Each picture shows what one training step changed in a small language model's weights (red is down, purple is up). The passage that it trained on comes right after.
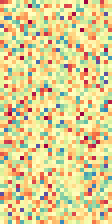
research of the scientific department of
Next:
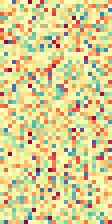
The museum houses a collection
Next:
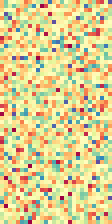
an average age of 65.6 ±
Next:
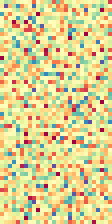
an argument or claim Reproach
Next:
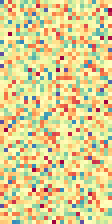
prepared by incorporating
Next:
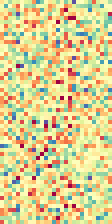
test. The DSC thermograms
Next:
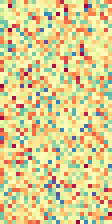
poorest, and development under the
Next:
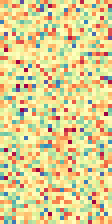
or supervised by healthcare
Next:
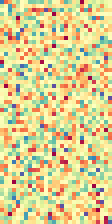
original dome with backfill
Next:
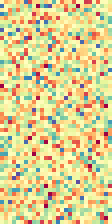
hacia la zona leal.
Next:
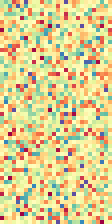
о пациентах и
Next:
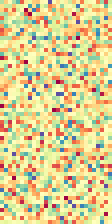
is 1. The *OAIV* does
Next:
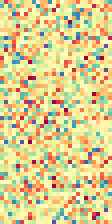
research on the topic. Our results
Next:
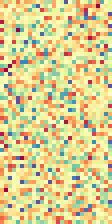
infantil desde una perspectiva
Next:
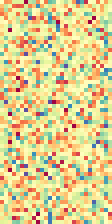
outline of the proposed heuristic algorithm
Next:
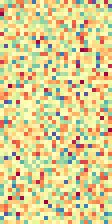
is the basis of the legal system of
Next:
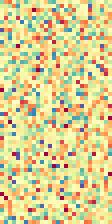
life can be fulfilled with
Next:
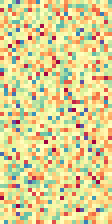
más focalizada en el
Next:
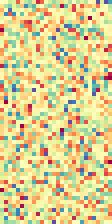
the information to sink node in
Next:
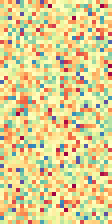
the commitment of the Government in that
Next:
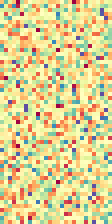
her master of Business Administration
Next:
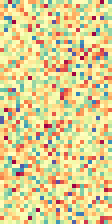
Engineering, College of
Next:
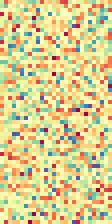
pupils' educational and cognitive
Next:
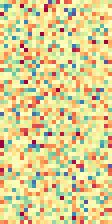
estável em grau I. De
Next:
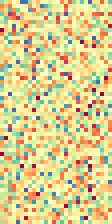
COVID-19, possible higher anger and
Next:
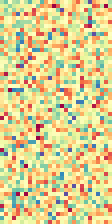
Arabia Jehad (2019)
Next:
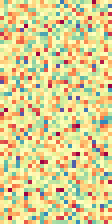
has 16 protected areas, which include 2
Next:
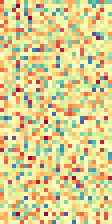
from the “DST” tab. Figure
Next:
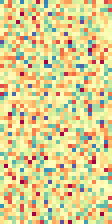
lying within the first two exons of
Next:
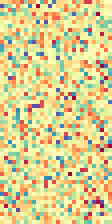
devoniga kiritilgan na’t
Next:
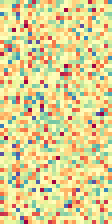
ulardan xalos bo'lishga
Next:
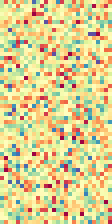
membuat hadits-hadits yang
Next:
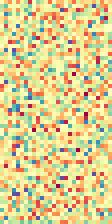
el mismo periodo que se realizaron
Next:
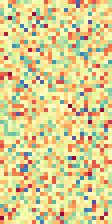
va eski, samarasiz
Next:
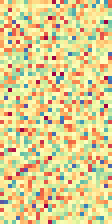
of Exeter, April 2001.
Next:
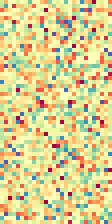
the covariance matrix of the
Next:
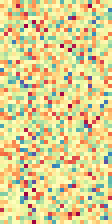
în exploatare a barajului
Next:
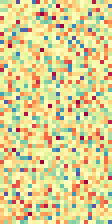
Now, substituting the values of
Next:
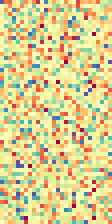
agreement. However, empirical studies
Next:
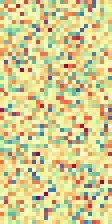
calculate a penalty coefficient
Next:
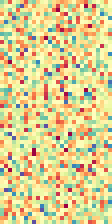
Random Forest and ANN. On
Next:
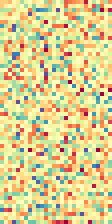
which shows that the function θ does not
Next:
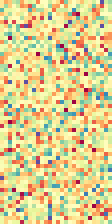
orqali yashil ish dasturlarini
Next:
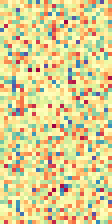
increase in hospital-acquired
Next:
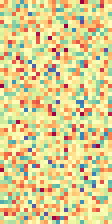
into account. Inclusion was original
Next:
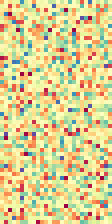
alteration of the physical, chemical
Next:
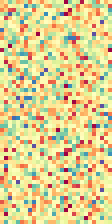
yakka tartibdagi mehnat
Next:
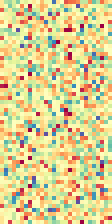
unequal probability sampling methods,
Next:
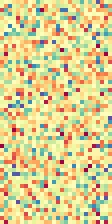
Hz and 2100 Hz is correlated
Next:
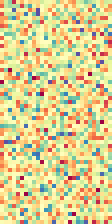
og'zaki va yozma
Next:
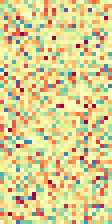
sifatida xizmat qilishini nazarda
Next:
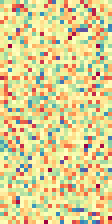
Bu turdagi kompetensiyada
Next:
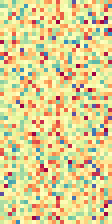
aparatul diplomatic
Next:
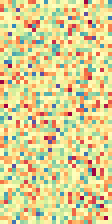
the films.⁴² Figure 2.
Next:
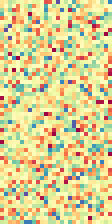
[30], gamma correction with
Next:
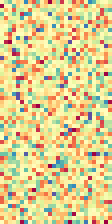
yuqori baho berdi va
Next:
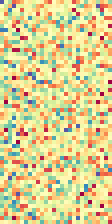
kunga kelib olimlar
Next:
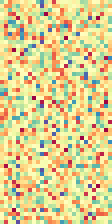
is primarily visible for higher
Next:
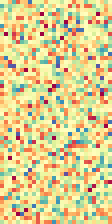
da literatura selecionada para
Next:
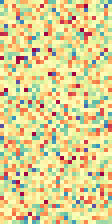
normalari, sanoatning rivoji yoki
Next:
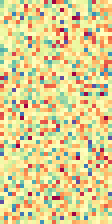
e'tibor beriladi,
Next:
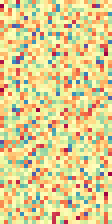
when she was more grounded and
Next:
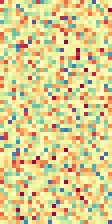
former device, and then its top and
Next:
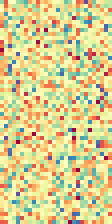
menggunakan bahasa asli;
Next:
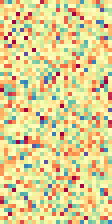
лише в межах 21
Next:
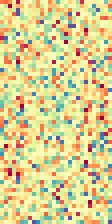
and the effect of uncertainty of
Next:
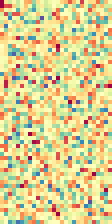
el aprendizaje de los
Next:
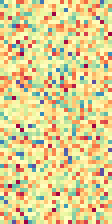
type are due to a qualitative and
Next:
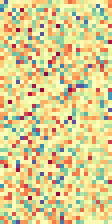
da experiência passada de migração
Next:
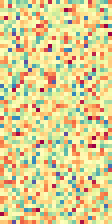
(Sigma Aldrich) as gold
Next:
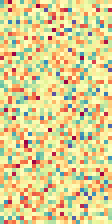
under the recommended guidelines
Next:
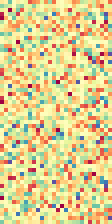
bir necha yil avvalgi
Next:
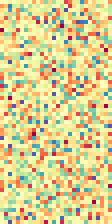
they are killing labor laws
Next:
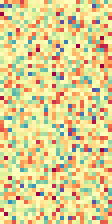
belgilab berildi.
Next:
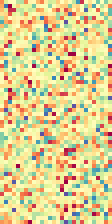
the Immunological Genome Project
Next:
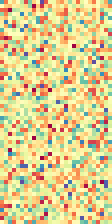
ijtimoiy davlatlarining nazariy
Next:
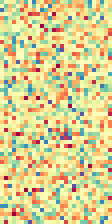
by neutrophil dominance and
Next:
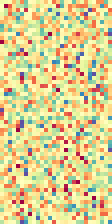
após aspiração negativa,
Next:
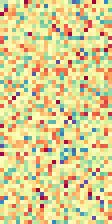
the capabilities of single devices.
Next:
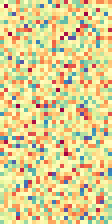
with the Annual Fall Meeting
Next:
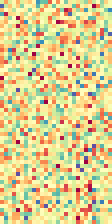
gapning mazmunidan u
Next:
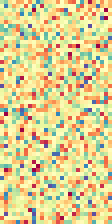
these models often exhibit shallow language
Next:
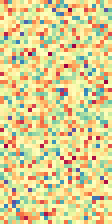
hatto Bag‘dod va
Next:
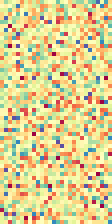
Michel e Maria Lacerda
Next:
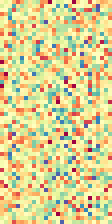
także z punktu
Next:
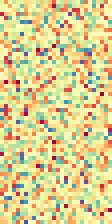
printing as an infiltration
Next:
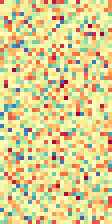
families with only grandparents and
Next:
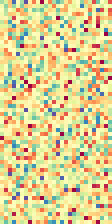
critical mean stress equals $C_n
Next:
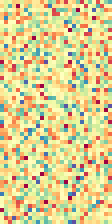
піднімається настрій,
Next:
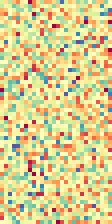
Luftstroms kommen die
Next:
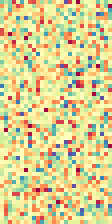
купатила „Меркур“
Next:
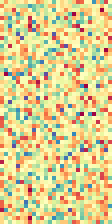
meer dan 25 CPA's
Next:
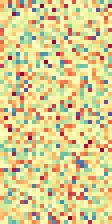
of signs are common in the market?
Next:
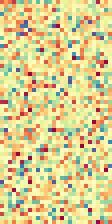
kelurahan, Babinsa,
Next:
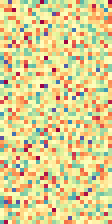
й законності, а також
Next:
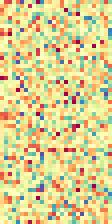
to include a more diverse sample across various
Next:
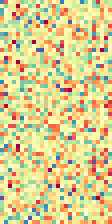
the facility consisted of a solar
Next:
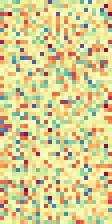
da produção e refrigeração
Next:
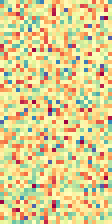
init command. In addition, it should
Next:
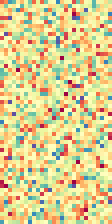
The KFD-500 demonstrates the
